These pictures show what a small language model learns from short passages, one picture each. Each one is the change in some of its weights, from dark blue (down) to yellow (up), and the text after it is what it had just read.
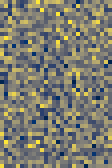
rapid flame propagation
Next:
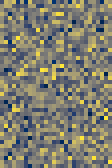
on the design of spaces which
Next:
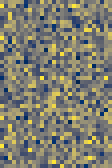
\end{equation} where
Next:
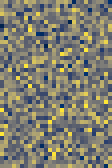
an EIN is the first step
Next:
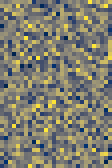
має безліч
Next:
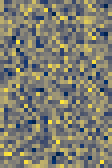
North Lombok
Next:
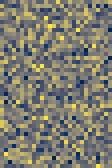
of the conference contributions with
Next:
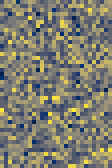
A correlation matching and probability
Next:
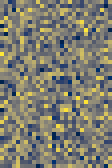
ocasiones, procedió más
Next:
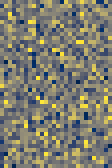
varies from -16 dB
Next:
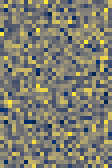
$\pi N\Delta$. We
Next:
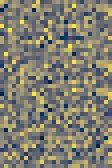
circumnuclear star
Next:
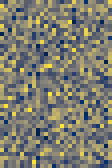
Evans, L.
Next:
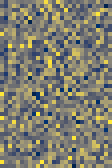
diffraction management solitons
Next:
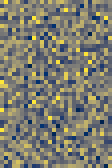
meat processing plants.
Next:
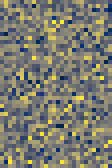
that all missions remained
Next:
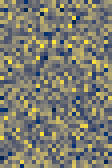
metric is regular, and
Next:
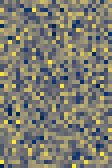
numerous benefits. As of
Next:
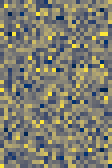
of reign and serve and
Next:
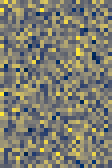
validity test, researchers
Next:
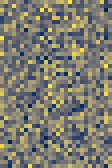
das iniciais dos
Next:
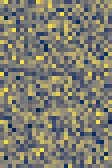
is the main cause of
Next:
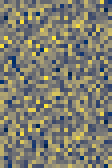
efecto inmediato
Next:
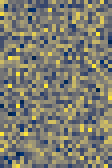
on Body Mass Index
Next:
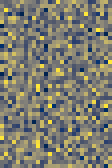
adding short fibres
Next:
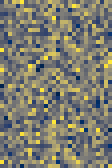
\cos \theta &=&
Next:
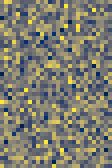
The one-dimensional periodicity
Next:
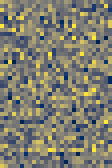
congolaise et les
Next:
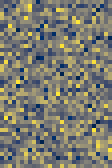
most strengthening. This growth
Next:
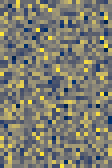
se vendían en el
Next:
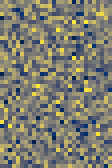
sociétale, de
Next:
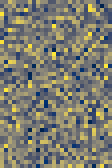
temperature is not a monotonic
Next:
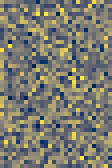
scatter at a given age.
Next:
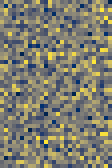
za sev CST37
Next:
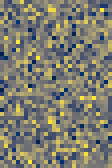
Юрко В.
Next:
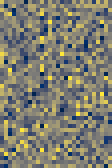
entendem a interação e
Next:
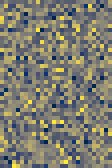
on the harmonic limit,
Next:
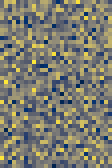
technical activities with the aim to
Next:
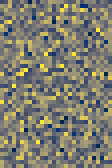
within the acceptable actual
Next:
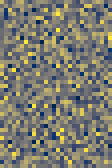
literária. De
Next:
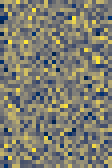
can change weighting factors as
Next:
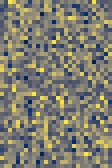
with different workloads.
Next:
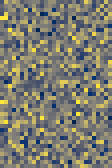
would be necessary. However,
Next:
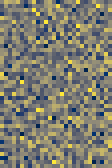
to understand the concept better.
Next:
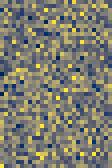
secular ZLK mechanism and
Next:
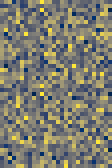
definitely cause an increase
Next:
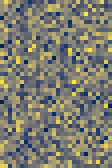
not a one-to-one
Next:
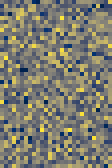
cyclical bike
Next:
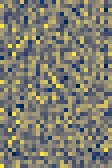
presented a strong and fast
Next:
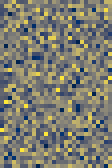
kinship between them.
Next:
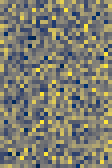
a PH of 7.3
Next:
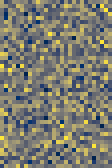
want. Brand
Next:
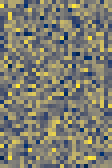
\end{equation} The obtained
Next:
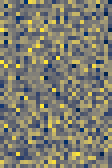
get \begin{equation}
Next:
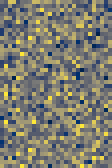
There are several possible explanations
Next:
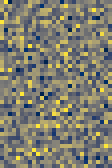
Rio de Janeiro:
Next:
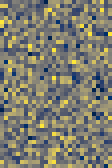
\ee Starting from the
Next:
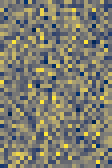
*internalisation*, and
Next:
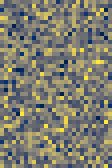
the SiPM operation
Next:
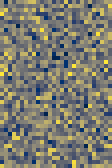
on polyhedra, where
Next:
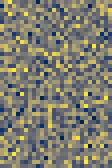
originally appearing dominant
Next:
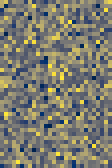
IGM. The scope
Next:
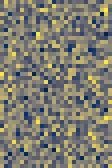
nonlinear regime. In the
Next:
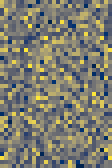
they make a mistake.
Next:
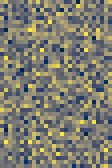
The splitting in the
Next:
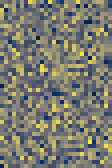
and marked as a cross in
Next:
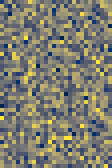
the common Wigner function
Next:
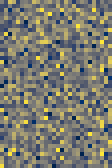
$(q,k)$, there are
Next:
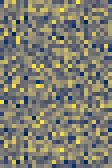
of the main features of the
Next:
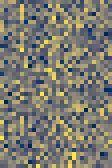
1% increase in the service
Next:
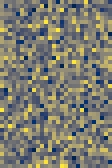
II. A única
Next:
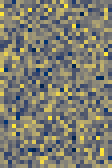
agricultural productivity
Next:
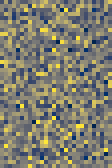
This first dimension is the
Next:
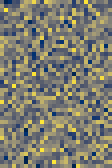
within the territory of a
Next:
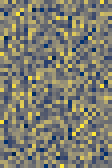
orbit, in order to
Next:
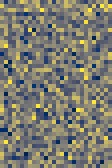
for base disk along the
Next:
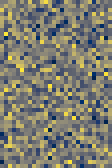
resources is often beyond
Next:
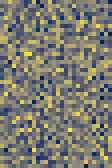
thank Prof. Y.
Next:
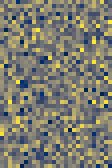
in public secondary schools
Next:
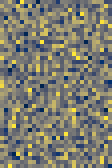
interdependence with other
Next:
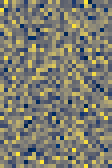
-- in degrees).
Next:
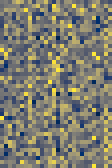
\right ) \Psi
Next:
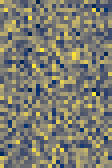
homogeneous (Figure
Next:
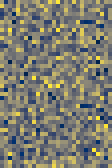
Biocca F.
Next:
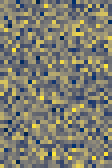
cost-effective, and
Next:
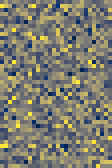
spectral behaviour of neutral red
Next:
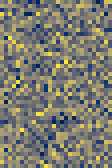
main visualization as well as
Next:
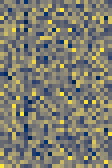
for the future work in this
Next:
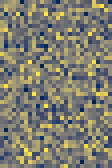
decay slowly. At
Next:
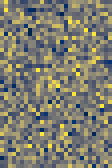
recreativa:** Con la
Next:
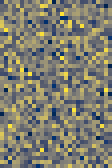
medioambientales y el
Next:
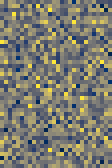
to tune the Monte
